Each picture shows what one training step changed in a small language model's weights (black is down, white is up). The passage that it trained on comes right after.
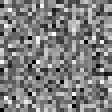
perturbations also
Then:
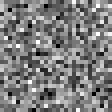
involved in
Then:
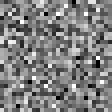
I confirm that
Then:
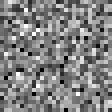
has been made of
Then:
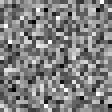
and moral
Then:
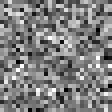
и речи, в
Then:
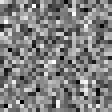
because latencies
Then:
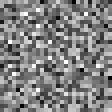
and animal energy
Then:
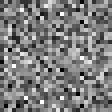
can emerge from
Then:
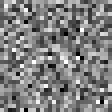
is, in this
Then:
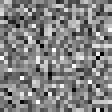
physical system.
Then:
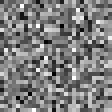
prendre en
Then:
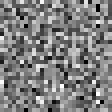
In the computations
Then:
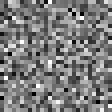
decoherence of
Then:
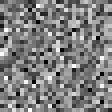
also a good
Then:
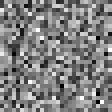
the stability of these
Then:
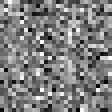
силу в
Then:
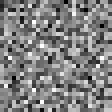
to ligand
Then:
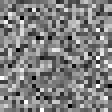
moddalar –
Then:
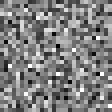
with ash. In
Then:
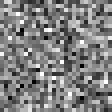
ответа на
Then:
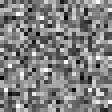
approximation is
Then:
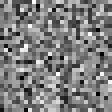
akte van
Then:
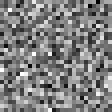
realisasi dan
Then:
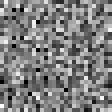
This study demonstrated
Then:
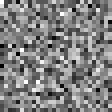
scaling as in the
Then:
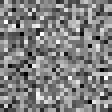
data were integrated with
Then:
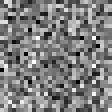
developed for this
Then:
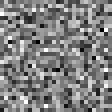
photons during the
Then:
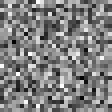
of these five
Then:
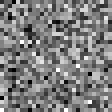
not expelled into
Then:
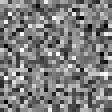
verso il
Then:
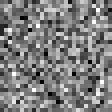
which in turn
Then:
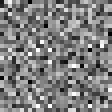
which can be a
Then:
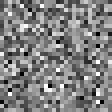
as the minimum
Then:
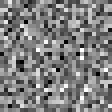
have used (9)
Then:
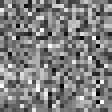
the system for the
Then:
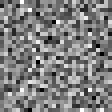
able to express
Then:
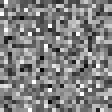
State University
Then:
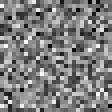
together with
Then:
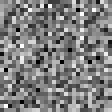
selectapref R
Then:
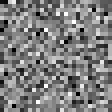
una sociedad
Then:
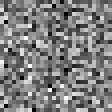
with others)]
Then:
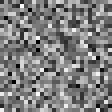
visible on the
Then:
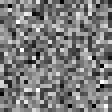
parameterization the
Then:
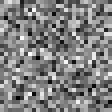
during filling,
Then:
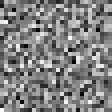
Productor al
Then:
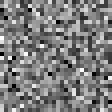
state expectation value
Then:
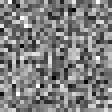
capacity of energy
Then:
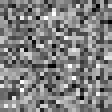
repeats in
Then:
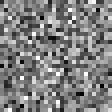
in powder form
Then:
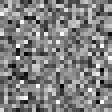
using this method are given
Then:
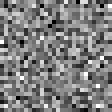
U har bir
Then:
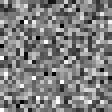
two lines define the
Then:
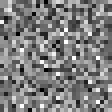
xos asosiy
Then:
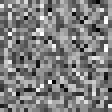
rest of the
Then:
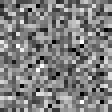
de cada um”
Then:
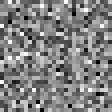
as they lack the
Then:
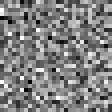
found specimens of
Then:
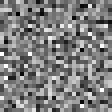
or “neural
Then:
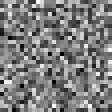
of digital
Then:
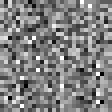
would obtain the same value
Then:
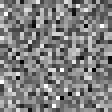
larger than
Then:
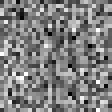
Bacen nas
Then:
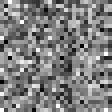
в узлах
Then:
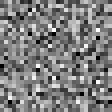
organizing and
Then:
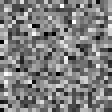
reminded that
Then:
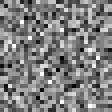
considered so far
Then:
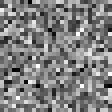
evaluate this approach,
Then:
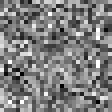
form their needs for
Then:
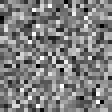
in the last
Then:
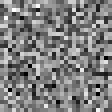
consumers were
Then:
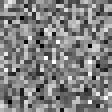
was adopted.
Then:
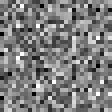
occurrence of
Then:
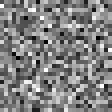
cytology in
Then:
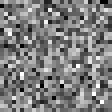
its dosimetric
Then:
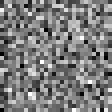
the diffusion
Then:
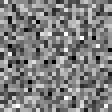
on improved
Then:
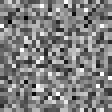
by the lack of
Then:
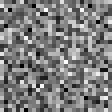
it leads the
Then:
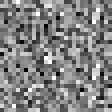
text. The
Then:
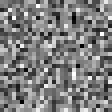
série de
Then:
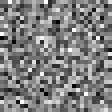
lande geen
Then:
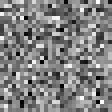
the path from the
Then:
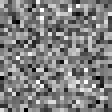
correction to the
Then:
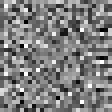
is not only to
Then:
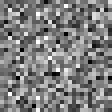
& single &
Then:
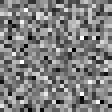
with rhesus
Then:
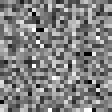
como manter o
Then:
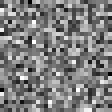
evaluation where the
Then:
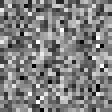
the importance of
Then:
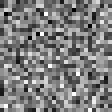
acidic amino
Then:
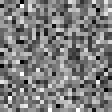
tag vector is
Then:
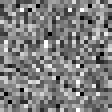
deben contener
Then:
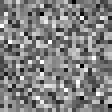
and even loss
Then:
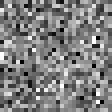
the reduced density
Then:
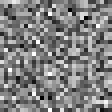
activities in native
